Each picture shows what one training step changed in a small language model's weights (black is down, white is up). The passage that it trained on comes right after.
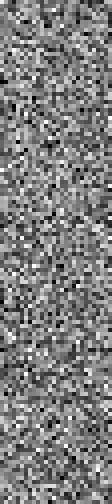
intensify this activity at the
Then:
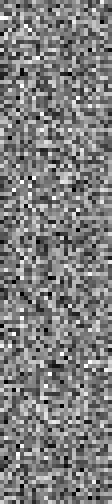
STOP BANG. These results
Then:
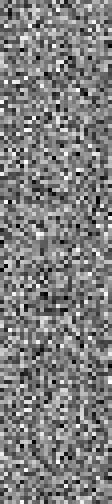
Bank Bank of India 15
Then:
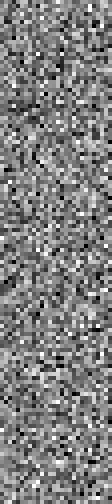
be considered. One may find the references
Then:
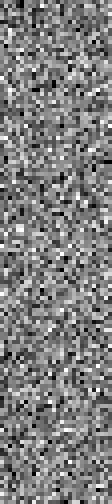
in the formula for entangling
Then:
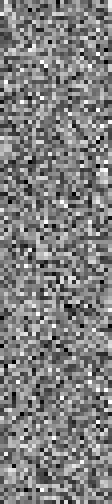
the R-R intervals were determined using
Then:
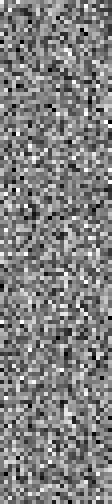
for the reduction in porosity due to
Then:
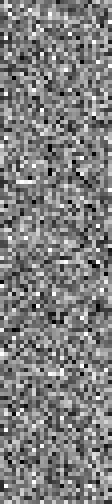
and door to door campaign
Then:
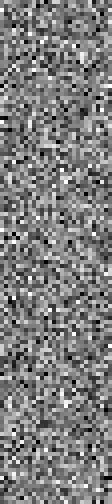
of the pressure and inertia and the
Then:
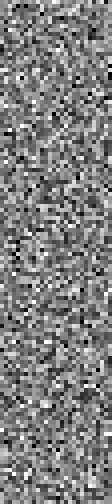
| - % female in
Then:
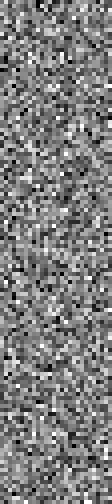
verify systematic classification into
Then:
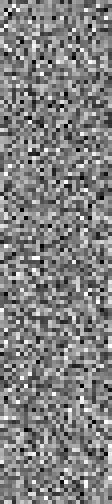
population have been found to have a greater
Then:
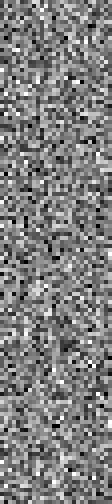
{S.}~\bibnamefont {Merrifield}},
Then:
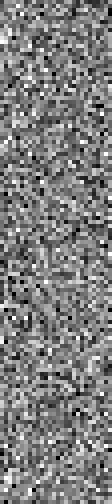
(\ref{chiral-cor}) but the
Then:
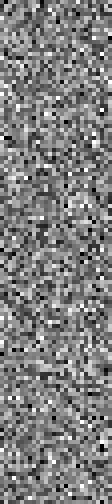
single-particle configurations of
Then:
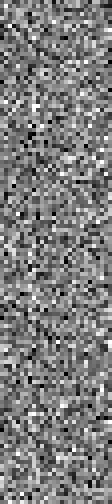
sapphire substrate, which was then
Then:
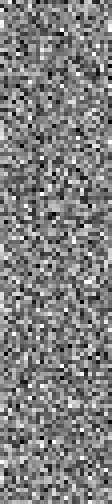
blurring is smaller compared to the
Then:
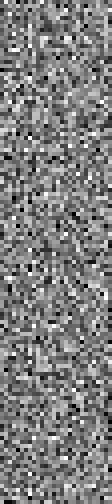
complicates a direct comparison between the models and
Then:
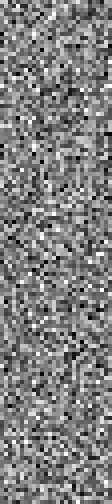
the brane would still be much
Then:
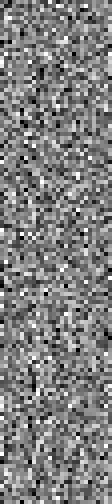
juvenile, 9% hyperplastic
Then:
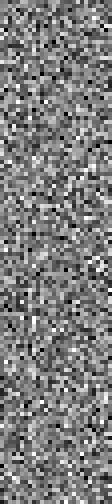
flow in a single groove into two
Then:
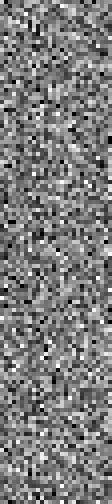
are interested in is the survival
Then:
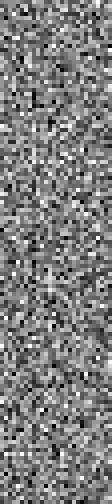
my partner by learning together.
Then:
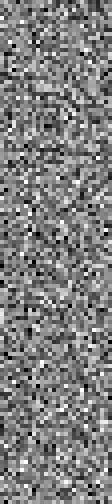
effective spin has been a successful
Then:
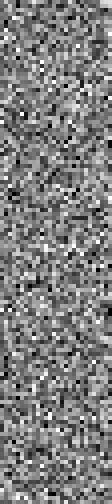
(1) permanent links with
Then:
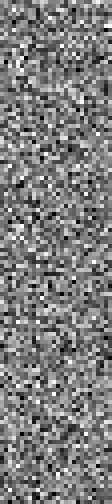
such analyses are generally mixed.
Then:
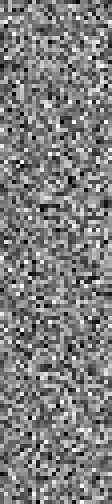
graduate students. The third
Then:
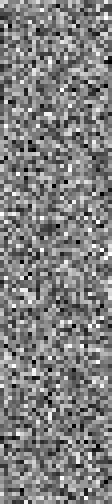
duration of hospital stay was
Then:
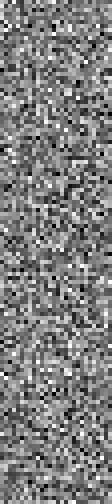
quadrant; the trajectories of
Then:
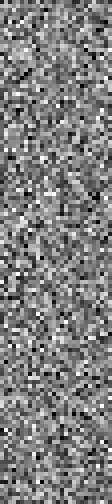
have two active-standby pairs
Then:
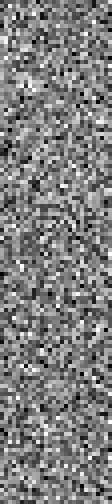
(\ref{e23}) one obtains \be
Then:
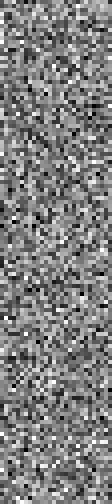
been a variety of studies on the
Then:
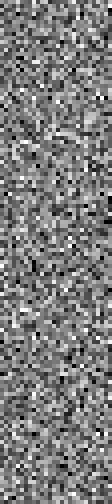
and closing result from a competition
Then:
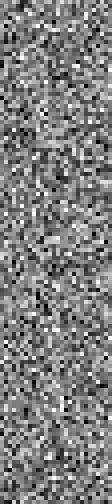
the 5G architecture.
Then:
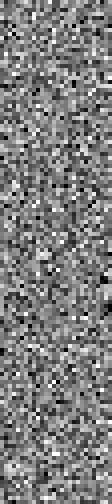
the south to the north. By
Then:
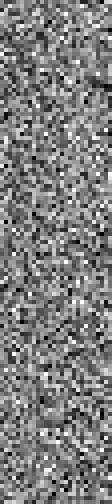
of the firm, News in
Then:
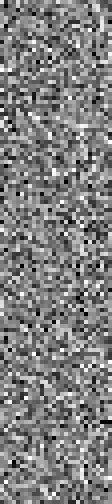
Hemorrhage:** Linear
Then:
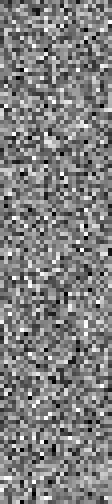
curves ($I_{SD}$ measured as
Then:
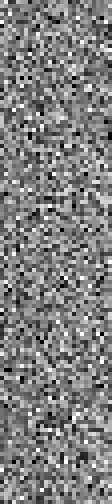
to investigate the wear in each physical
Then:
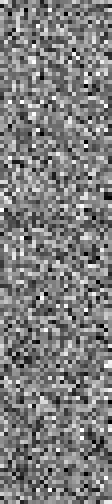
redshifts well consistent with the
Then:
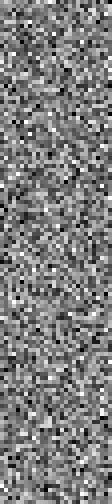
the usual transformations (\ref{et}),
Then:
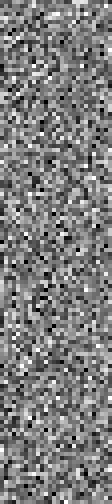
effects of pitch and roll for
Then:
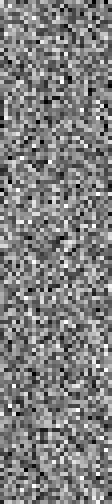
narrative problem statement and filter
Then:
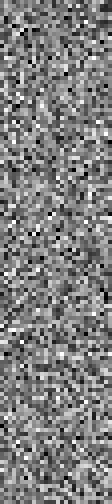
Area Council of the
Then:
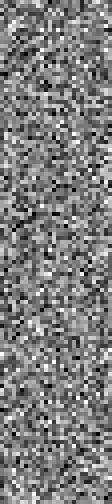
of signals This section presents data related to
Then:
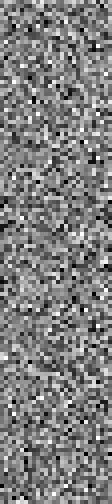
is balanced and network lifetime
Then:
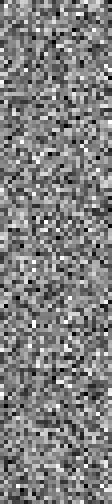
entities' can be better understood
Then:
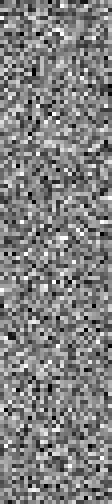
have advocated until now is
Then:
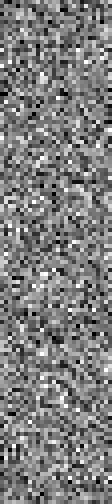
S$ above 100~K suggests that
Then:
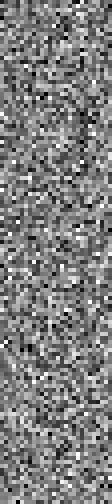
the advantages, and disadvantages of
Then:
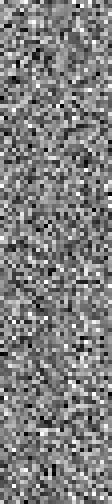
stands for the standard deviation of the
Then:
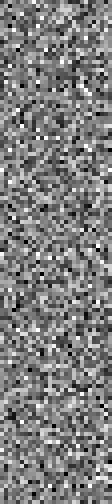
shared during the conference. As an
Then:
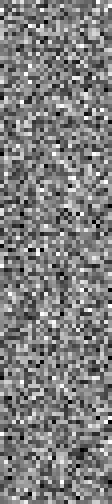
and absorbed energies plotted in
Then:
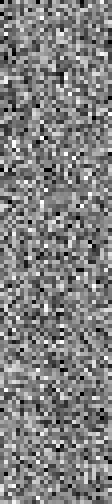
be an improved detection of primary
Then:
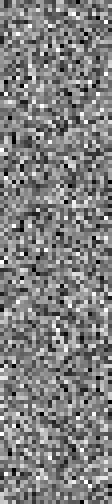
hip joint injuries.
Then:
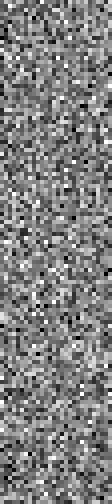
thereof. Backchanneling serves
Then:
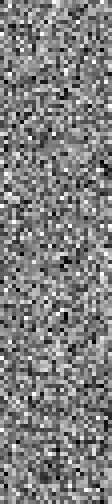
Here a selection of locally suitable
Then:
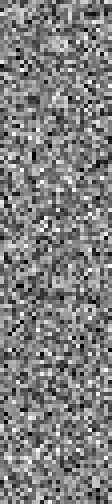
interference suppression. Hence, the
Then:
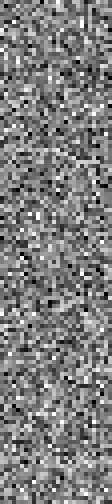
Telescope (JWST)
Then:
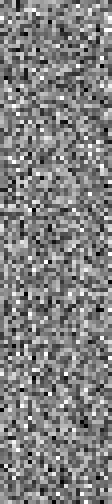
cases the magnetic field accelerates
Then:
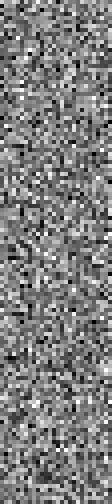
2-3% on the weight of the
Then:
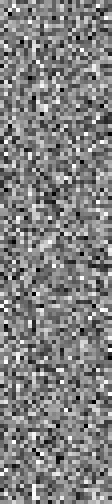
greater consistency in outcome measurement
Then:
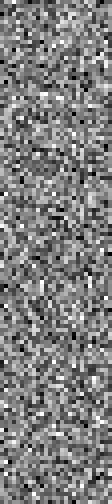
section} The exclusive cross-section
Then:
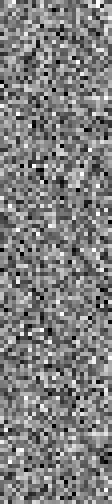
the command, ``open plugin
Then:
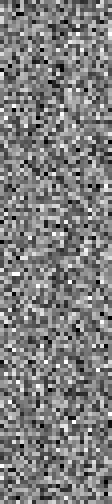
for a MOE Technologies
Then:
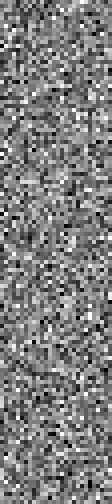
of Technology, The City University
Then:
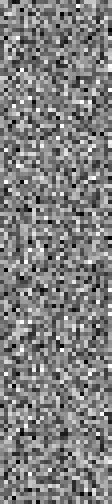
p.p. higher than the group average for the
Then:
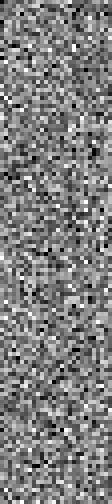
pollutants cycling that should be
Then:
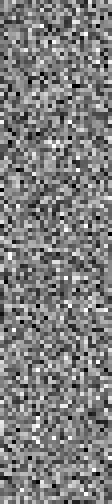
about being a major power with its
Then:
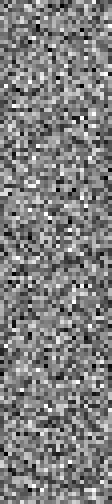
homework or tests, the
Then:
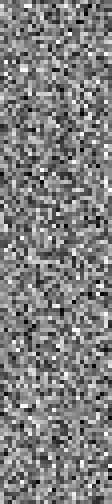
to address research issue. 2.2
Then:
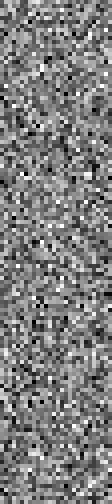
of great interest. Recent investigations of
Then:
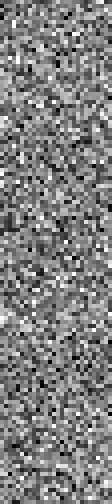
Only very few $z>$5
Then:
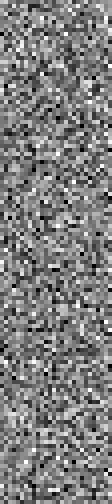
the interactions of biological systems at the
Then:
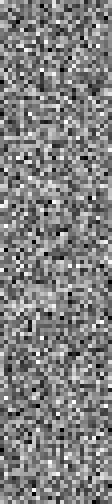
the place: – Yes Notes:
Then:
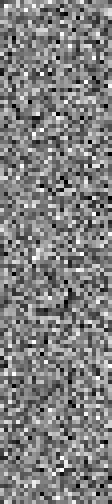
thumb for writing are
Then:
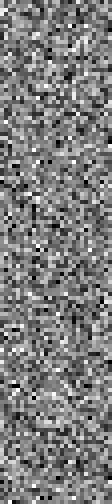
explosion) to obtain C5 and C6
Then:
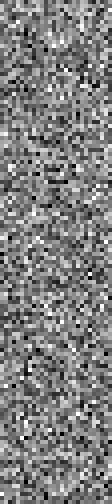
is likely to exhibit a mechanical
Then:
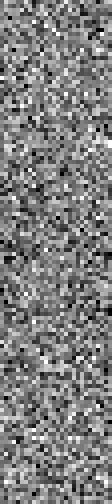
the fishing gears utilized by
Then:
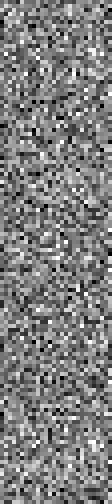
perspectives, in this paper we have
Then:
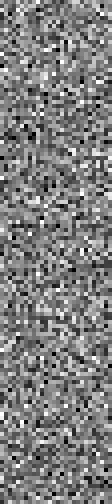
Thus, we find that like with inverse
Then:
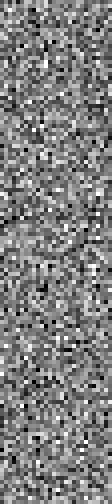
to conducting experiments, there are several
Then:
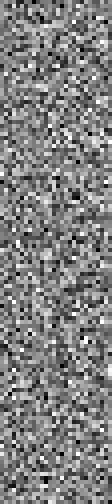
H\"{o}ner zu
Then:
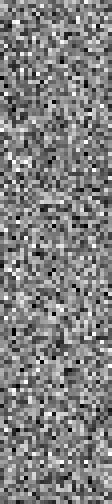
network. Though many roads are to
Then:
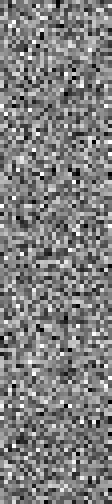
been recognized as a text of
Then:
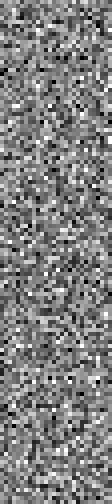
for all selected experimental events after
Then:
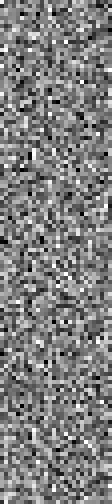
analysis of dynamic of damage values.
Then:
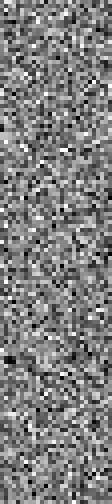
the same time, although the use of
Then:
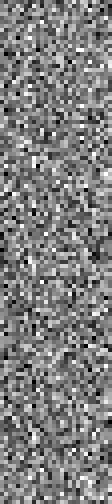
breaks the time-reversal
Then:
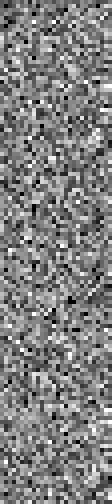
field of nutritional assessment of the
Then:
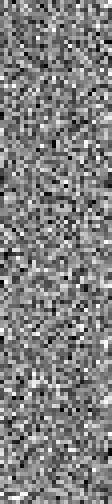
classless. The Dalit critic
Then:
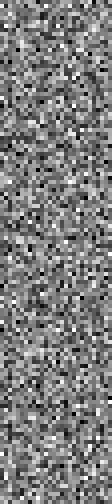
$\vec \alpha$: \be \vec
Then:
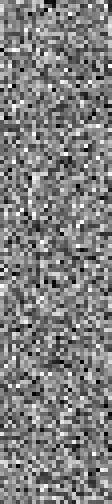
Cycle 0 data of the same SO
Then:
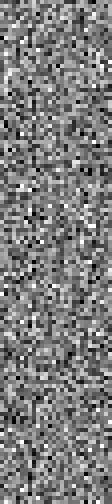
active organisms help in the
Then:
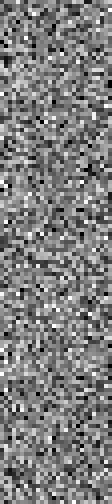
matrix model similar to the one discussed in
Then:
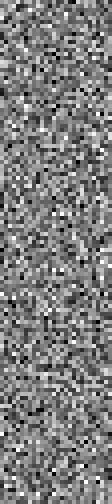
of the Bose-Einstein
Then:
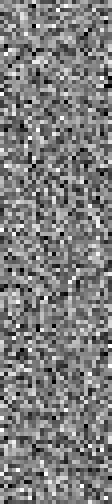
estimated errors appear near subgrid
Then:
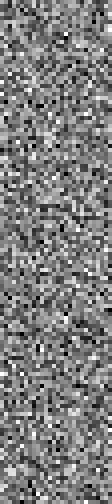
which occur at a very limited temperature range above the
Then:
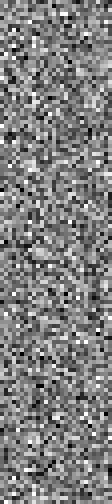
mechanics we assume that the interaction on the
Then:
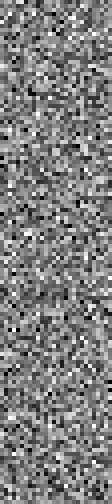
layer. By optimizing the gate
